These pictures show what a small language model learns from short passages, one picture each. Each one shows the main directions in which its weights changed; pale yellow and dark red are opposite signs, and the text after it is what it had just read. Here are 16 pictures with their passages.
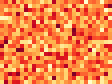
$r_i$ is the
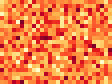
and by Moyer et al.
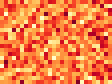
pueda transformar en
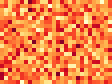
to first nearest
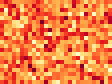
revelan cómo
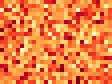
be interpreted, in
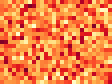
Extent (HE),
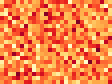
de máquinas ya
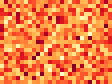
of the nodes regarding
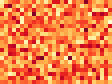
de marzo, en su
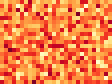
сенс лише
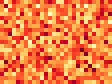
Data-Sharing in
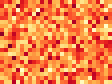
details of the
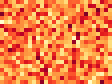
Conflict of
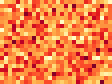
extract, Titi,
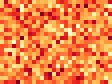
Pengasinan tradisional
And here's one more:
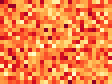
à survivre sur le
